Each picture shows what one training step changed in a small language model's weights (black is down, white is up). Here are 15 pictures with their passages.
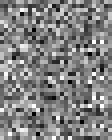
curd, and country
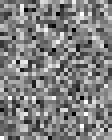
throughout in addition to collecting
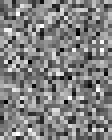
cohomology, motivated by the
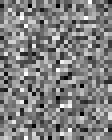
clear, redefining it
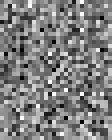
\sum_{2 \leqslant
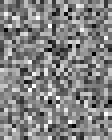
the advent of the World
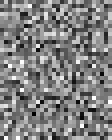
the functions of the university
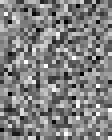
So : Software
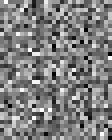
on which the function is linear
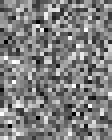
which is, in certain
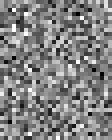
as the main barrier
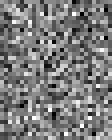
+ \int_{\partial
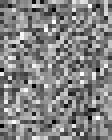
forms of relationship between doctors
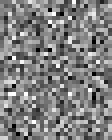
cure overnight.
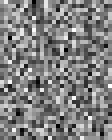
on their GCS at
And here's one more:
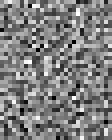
by its discrete equivalent: the
